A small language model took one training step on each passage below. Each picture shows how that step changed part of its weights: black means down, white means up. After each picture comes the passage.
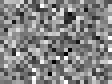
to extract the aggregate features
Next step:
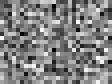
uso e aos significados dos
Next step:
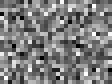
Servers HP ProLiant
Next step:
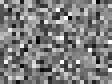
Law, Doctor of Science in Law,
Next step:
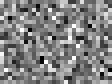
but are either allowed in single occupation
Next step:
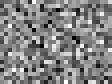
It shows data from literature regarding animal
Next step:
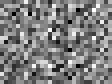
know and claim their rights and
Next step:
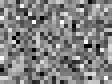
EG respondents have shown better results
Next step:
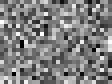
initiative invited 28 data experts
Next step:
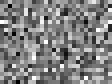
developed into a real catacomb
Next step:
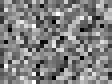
with a few puzzles.
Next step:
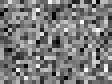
рамках одной
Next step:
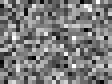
lingkungan dan
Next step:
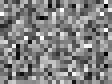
between the VSMs, as shown
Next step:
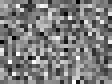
somewhat difficult, resources and
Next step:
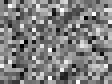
The difference with corresponding expression for the case
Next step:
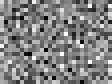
same direction for both superconductors. In
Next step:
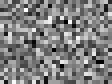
slow convergence rates. However,
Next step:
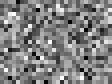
the data is collapsed by
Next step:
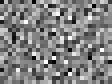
the rest 36% say no.
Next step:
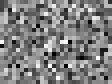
system to incident pupil variations
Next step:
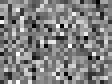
of our daily life, often
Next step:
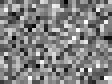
for the sake of maintaining the
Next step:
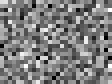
and statistical methods. (vi) A
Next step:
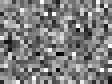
most important ingredients of
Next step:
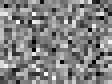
system map Figure 10: The synthesis of
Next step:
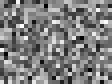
early diagnosis of ovarian
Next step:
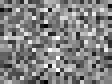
diingat, 4.
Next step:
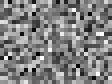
terhadap rakyat,
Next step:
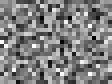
Mater. Sci.
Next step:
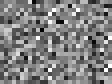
одним из приоритетных
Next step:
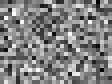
Amazonas e Governador
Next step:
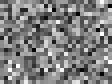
a function of the relative weight of local
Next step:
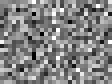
approaches the cutoff. If this were
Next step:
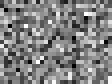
(RMSEA) =
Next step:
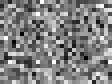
\end{quote} At the
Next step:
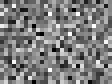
области технических и
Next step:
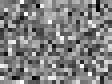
the combination hyperactivity/attention
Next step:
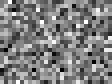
scheme must be auditable, which is
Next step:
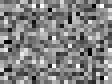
zid og'ishlarini
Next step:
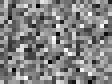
on microelectrode
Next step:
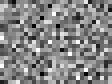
breast (**Figure 1**). Figure
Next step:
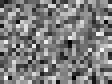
ancient sherds can be
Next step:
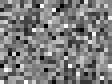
in cell $ \cellIdx $
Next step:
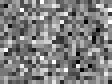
\maketitle \begin{abstract}
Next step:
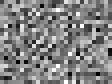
cells necrosis (yellow
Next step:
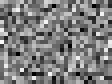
a internet tem. Com a
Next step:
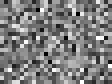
sprain among the patients presenting in
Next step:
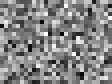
LHC detectors, providing a
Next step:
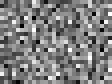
DEVELOPMENT OF
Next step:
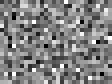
also formed in blind children.
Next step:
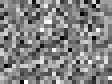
apa yang dapat
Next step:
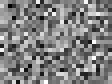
of Burn injury* Management
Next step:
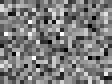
that world, then records the performance
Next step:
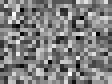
ajustado para este fator,
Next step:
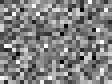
intact sensory function. Out
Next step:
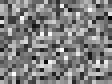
of education is also known as
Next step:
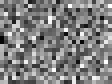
required for textile modeling. In
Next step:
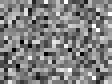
vib} emphasizes this point)
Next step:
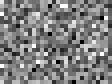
цифрові методи. З
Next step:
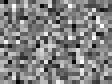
requerida para el cultivo.
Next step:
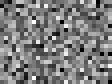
Dalam Mendeteksi
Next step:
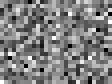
Nursing Care Research Center
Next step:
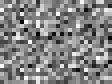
has a low peak at low frequency,
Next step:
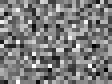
has led the world to adopt circular
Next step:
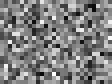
data acquisitions integral to the
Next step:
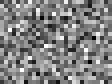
8 individuals were found in the
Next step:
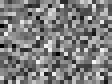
statements, gender impact
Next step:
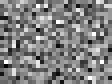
useful behaviors such as,
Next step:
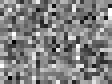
of silver NPs alone in
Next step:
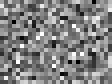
the coupled fluid and structural
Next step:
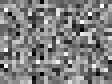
Survey 17 4 Lessons
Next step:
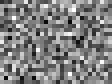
siyosatiga yashil
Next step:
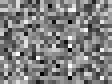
the IVAS-derived
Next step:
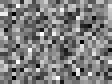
for the detection of power theft using
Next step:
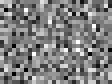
example, edge detection [14]. In
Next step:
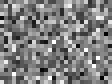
of the signals is taken into account.
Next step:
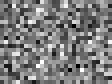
basic and applied microbial research.
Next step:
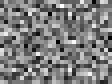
universidades, prioridad,
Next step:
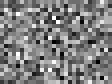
a physically justified way to
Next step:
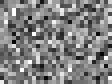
the limits by the APEX
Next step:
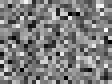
provide insights about why some
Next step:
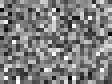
a concrete design implication that
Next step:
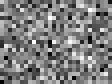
large samples of children. They concluded
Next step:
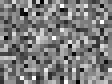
and Brasselet, S.,
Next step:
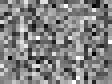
has become more popular in recent years,
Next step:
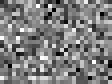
cross sectional study conducted in a
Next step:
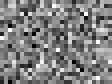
1 corresponds to a global maximum and solution
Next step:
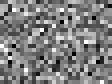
(COVID-19): diez
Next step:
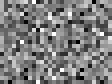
bow-shape morphology,
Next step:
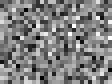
x/\ud\afpar$, and
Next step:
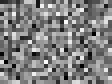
polarized and it is thus more suitable
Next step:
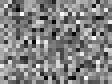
yield assessment was done in the center 6
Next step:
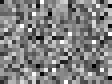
τ^* -gb connected/ Hence
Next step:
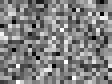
the parotid gland
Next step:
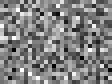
the Dutch Technology Foundation
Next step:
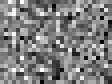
standard deviation. Energy and position are
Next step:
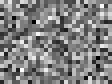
configurations at steady state together with their
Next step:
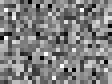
constant its kinetic energy. For a
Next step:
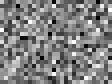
H.W. European Federation
